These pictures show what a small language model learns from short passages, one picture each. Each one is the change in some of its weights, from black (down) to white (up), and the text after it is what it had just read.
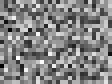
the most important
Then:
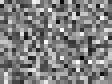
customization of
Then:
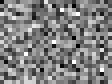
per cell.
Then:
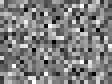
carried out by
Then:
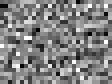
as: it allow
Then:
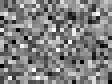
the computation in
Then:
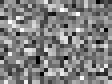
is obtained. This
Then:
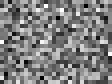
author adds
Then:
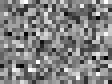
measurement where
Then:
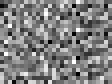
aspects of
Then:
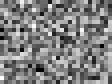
new material on the
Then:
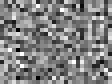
this paper.
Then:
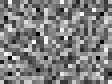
at least
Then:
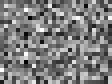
trucks to
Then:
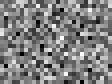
that need to be
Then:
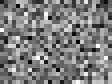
not be viewed
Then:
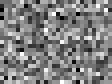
attack. The
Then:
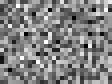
a system of parameters
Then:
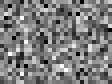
shifts are
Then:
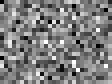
organic matter
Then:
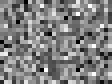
soil health
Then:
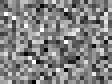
with tax
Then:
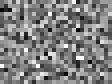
cash from the
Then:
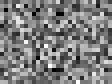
stated agree
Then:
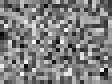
well as physical
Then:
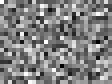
topology of
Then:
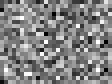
development. *In
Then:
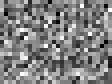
- *the use
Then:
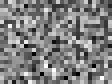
particles of
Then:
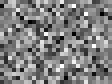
5 Write
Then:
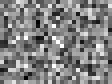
that they were
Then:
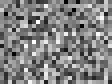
of preterm
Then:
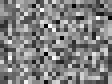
was correlated
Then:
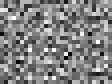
study is to
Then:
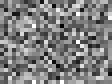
substances in
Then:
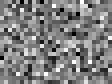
low losses
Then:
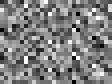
guidance would
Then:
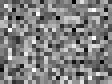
correspondences between
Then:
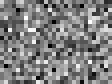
A reduction in
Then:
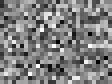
and valuable
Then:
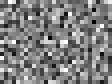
resonate at
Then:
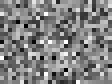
Role of
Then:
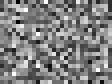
this research.
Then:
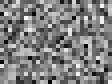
Many of the
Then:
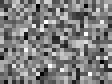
used to output
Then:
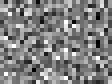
study), thus
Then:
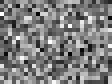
prior knowledge,
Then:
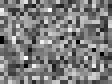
variables utilized
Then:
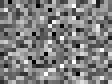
cats and
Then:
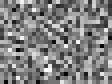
new approach.
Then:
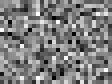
use heuristic
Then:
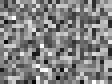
the English
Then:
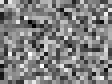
of tergite
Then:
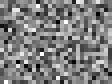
In this work,
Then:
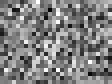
and a specificity
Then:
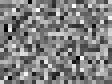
The durability
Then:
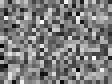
them received
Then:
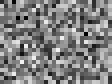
the Congress
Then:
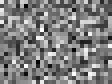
way to teach
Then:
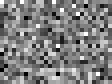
safety and
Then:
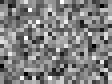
At $C
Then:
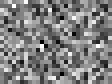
testing can
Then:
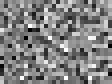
of greater
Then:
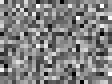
energy to electrical
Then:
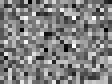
III realize
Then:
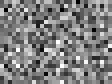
are provided to
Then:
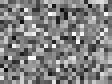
A simple of
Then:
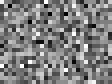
their bodies at
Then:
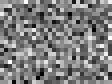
the action plan
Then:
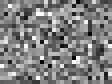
banning large
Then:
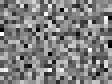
a better
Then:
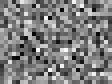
has in all
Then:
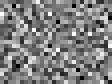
which is rated
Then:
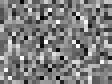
people worldwide
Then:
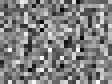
experiences of developed
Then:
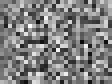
of this new
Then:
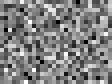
The second time with
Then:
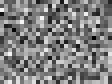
individuals in their
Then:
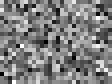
investigates the
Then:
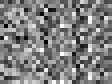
roaming the
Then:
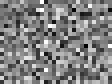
teaching and
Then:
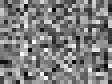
calculation for
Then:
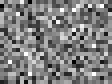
8 Plots
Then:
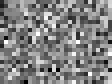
and the society
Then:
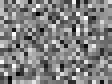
what proves the
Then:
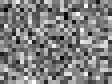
led to the
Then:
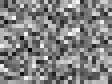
the table
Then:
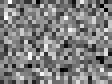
of land cover
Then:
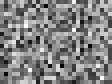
due to the
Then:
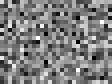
relationships by
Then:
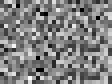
the classification
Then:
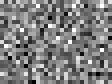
its adaptation
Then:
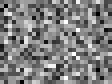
in total) were
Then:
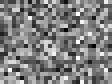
and so on.
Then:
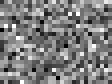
A Reinke
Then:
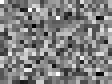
by refining the
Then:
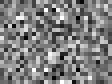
developing an
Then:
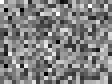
orally to
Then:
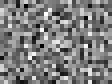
example of second
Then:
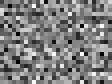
has authored
